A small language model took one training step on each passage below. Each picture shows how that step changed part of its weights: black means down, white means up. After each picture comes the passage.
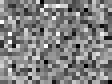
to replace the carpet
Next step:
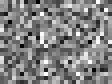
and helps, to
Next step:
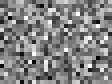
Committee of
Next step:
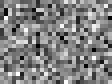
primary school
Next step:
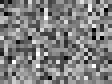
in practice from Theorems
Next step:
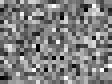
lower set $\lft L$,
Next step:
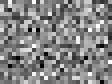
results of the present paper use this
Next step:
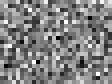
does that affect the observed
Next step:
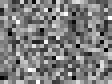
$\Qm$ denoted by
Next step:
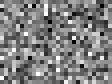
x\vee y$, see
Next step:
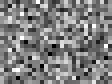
the building. In
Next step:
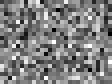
does not intersect the boundary of
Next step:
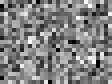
generically, there is a
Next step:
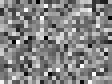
optical power at the fiber
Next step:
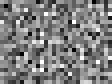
of making herself
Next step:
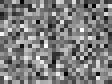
coordinates on surfaces in
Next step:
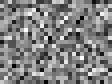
teachers working in
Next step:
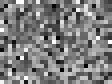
and (II) via the
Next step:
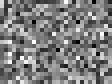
On the one hand, it is
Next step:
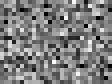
the column space of the first
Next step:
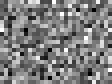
an equitable and just
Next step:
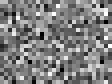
Simon (Theorem
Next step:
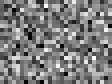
Organisations These
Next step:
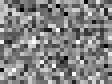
associated with younger
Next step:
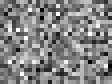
power, direction of
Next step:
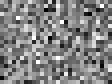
in the open group (33%
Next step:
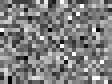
The duplex PCR
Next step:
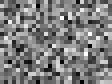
that enhances value to a
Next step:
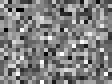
essential oils.
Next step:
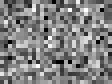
[13]. Findings from
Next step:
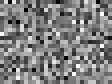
some of the coins from this
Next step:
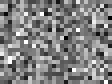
Related Billing and
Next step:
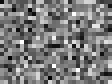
spectrometer using
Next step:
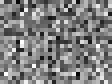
as a double series
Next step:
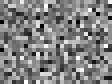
publications. It is also
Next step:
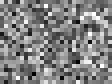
of {\it all} even sets
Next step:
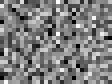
to~$L$. Therefore we
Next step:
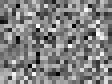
$\sigma_2$ represents the
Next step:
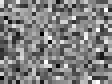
nature is shown in Table:
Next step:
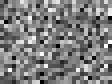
its function and history. The
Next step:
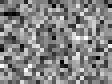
we can not interpret them as
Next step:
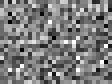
space of spin class functions. Then
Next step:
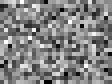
$A \subseteq Y$ be the
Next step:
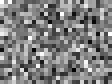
case} We prove now one of the
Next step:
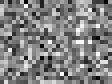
used effectively for the entire
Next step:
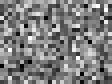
a successor of
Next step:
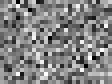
in scientific research,
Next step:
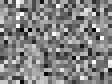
for each 30 minutes of
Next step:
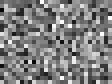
of Behavioral
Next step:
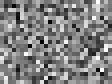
stories? Maybe
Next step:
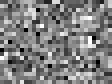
important step of the framework
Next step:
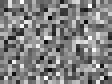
How to set up the system?
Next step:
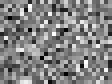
the idea from the paper of
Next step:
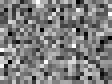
The Spearman rank
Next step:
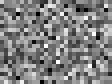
simply a counting
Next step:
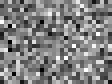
We discovered a bug
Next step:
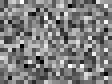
social inequalities require
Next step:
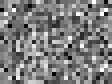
of tests: blood
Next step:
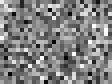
for that purpose. For
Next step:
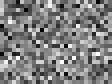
appropriate fields. For
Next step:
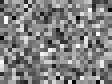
result is recognized to be
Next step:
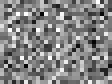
University Education -
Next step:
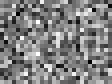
bases of C1 root
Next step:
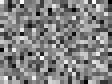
depicted in graph on
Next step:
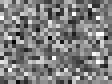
on an epochal event
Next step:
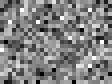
as classified
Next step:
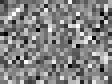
for the initial suggestion and
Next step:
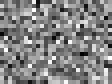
allow the development of an effective
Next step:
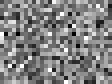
a trivialization to
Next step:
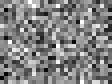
fact, the presence of
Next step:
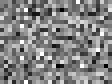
market and the occupation of
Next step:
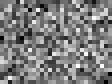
the bared first-order
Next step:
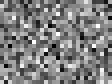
impacts on deep-sea
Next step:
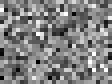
N$ with $\kappa_N
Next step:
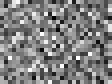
Engineering and
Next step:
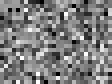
spring cereals and
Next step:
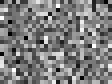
needed to confirm
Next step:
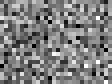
\epsilon^{\mu\nu} =
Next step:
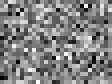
$\e>0$, there exists
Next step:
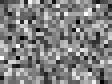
product of all the signs $\pm
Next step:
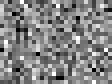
to $\tR$: for every
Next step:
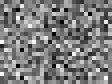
algebra of its identity component
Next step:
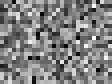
chaos. The second
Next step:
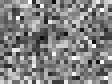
the axiom $0\cdot
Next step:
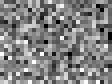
tide. This work found out
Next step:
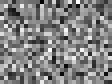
the forthcoming paper he would
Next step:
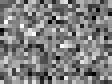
as \begin{align}
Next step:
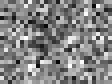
recycled magnets
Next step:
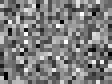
that for all partitions
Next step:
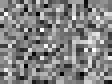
His headaches
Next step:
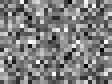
singular. In all other cases,
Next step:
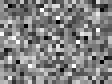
adaptation, you
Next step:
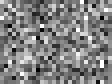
administration, it is also
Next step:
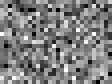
if the functor
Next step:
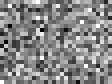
information from a digital
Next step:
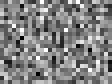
Some results on complexity of
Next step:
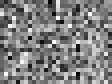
side. Hence, as
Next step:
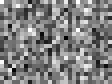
authors. To this, we
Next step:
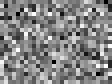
presentation was classic for acute
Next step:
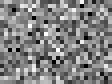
distributed fashion (by
